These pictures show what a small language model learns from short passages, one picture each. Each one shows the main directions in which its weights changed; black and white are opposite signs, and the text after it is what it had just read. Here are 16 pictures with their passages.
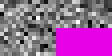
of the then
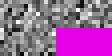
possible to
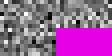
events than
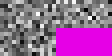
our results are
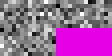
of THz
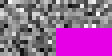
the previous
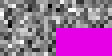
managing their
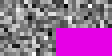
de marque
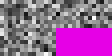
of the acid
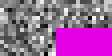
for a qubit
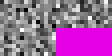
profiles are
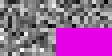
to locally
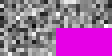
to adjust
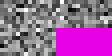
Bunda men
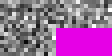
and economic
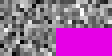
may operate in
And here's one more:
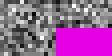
dois dias
